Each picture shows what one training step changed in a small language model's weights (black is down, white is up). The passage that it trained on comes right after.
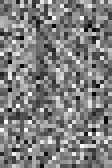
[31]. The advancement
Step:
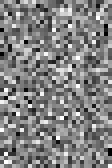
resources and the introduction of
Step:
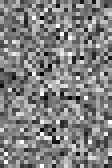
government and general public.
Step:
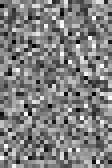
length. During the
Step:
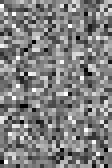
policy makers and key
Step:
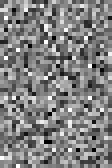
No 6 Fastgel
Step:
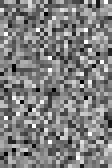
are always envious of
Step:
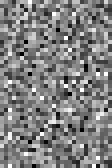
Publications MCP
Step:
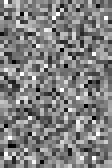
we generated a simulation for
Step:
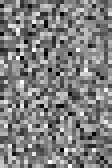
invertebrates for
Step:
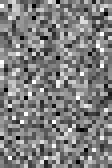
platforms, including
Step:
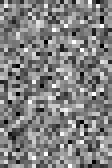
in Jammu, Chow
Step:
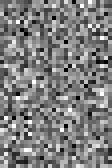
permutation of the
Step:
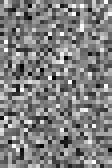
of the former nature
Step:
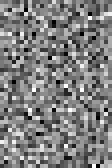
Permeability (m
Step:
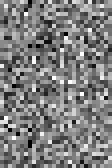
disabled people have the same
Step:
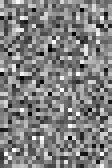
12 – tubing;
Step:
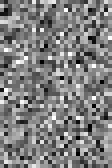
most important issues. In the
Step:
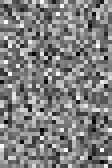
physical features which are necessary
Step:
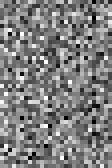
inconsistent with the content
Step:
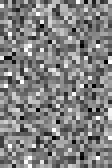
(Cama *et
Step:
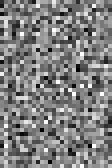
breakdown of
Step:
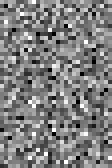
above it, is considered as a
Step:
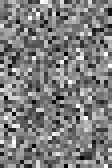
the transversal signal,
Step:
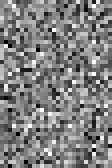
L1 dermatome.
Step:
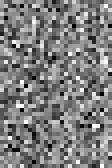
this research close ended
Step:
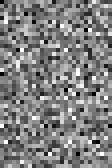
enough radio resources
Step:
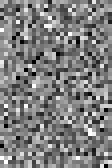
unsuccessful bone
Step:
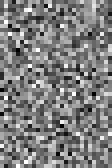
for different rivers of
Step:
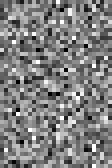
and hemodilution
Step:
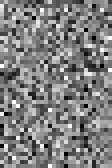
to study the onset of
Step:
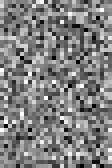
in the weighting to
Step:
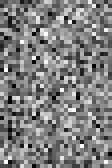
still more support for
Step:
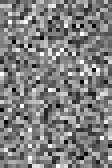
0, \quad h_r
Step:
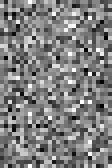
The number of errors over
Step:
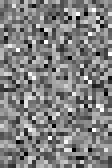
The story begins when
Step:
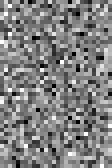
sensor fusion. He
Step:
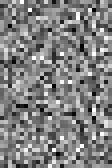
difficult for me to
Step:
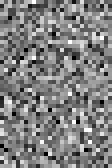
prefer trying new
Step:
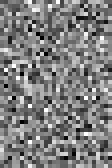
generating noise interference.
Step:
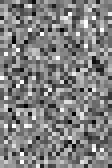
Regeneration of blood
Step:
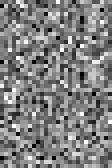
the south east of
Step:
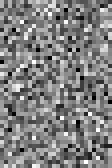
satisfaction. 2.
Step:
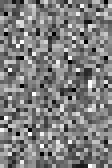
were analyzed, where the
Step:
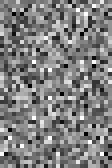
S. Selva
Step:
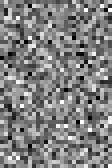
accepted when $p <
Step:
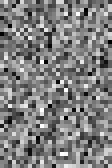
class i actions n_t
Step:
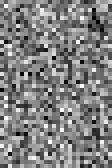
of the inanimate
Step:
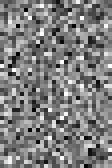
the most common small mountain
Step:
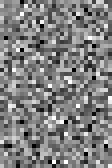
international students. Data were
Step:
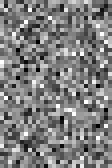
cognitive, individuals'
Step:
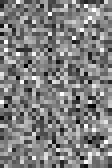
of sexual behavior in
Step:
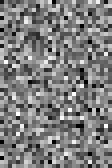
(although not clear what
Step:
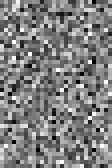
the central region,
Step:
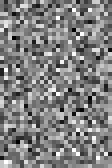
on ensuring data quality. A
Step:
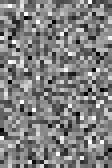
the impact of deprivation
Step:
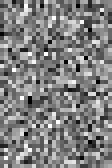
phenomenon. Based
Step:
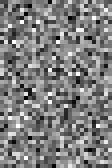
a lack of automatic
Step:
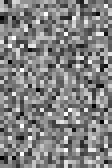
assets (ROA),
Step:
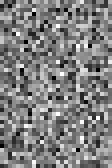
selected within Lebak
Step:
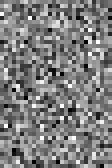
seedbox screening test
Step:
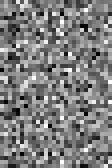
indicating that there is free
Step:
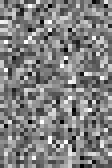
students in Senior
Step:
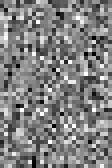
route to this useful
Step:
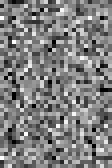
EFL learners' test
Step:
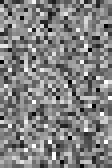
needs to be carried out in
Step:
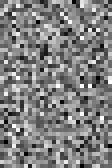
mm Hg., by
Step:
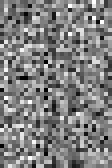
local computer network is of
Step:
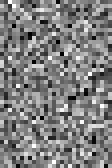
That prove plastic
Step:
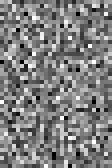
these settlements site
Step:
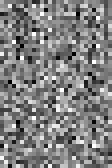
and capacitance of the
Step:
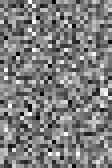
of biomedical data
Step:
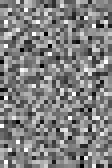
for 10 min at room
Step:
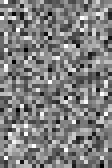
mix of 1ml of
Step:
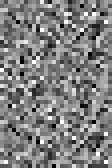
g plant⁻¹) applied
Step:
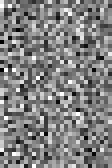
one interest or the others.
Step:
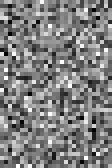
of Physical Education
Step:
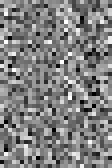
the English policy in class,
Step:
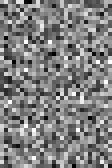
produced renal damage
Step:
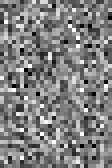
between their native language and
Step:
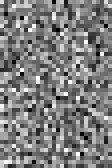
been possible to date because it
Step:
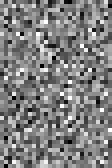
among you is ill or has
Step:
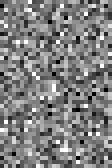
deformation. The results obtained from
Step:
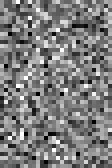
\rangle = 1 +
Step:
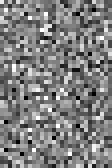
particle with constant
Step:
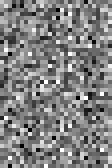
lower the cost and lessen
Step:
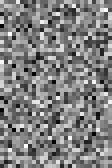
excursion was
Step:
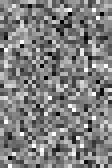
Swarm Optimization
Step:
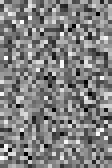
propagation to the two
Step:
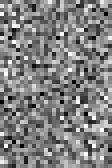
the reusability of related
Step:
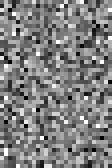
the location, with a view
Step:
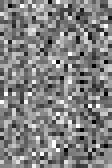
problem. The results in Table
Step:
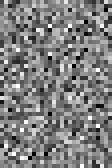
This study evaluated the effects of
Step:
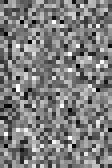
point of view: “but
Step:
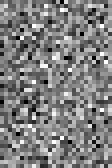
B., Laufer,
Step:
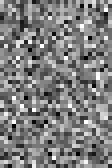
40-50% are considered
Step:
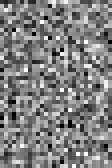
fresh stream of
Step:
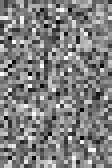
comprises the following
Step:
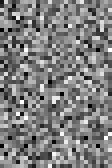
this means that the physical reality
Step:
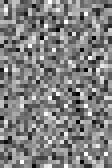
science for decades.
